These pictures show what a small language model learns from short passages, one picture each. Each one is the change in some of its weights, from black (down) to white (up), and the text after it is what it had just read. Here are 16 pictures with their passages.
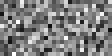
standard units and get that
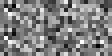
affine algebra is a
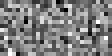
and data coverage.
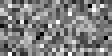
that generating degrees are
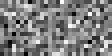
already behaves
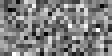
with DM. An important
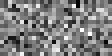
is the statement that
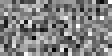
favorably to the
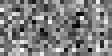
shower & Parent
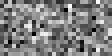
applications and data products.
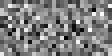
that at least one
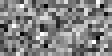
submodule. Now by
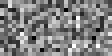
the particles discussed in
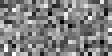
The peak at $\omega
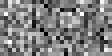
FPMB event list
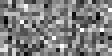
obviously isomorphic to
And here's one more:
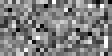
different way. In
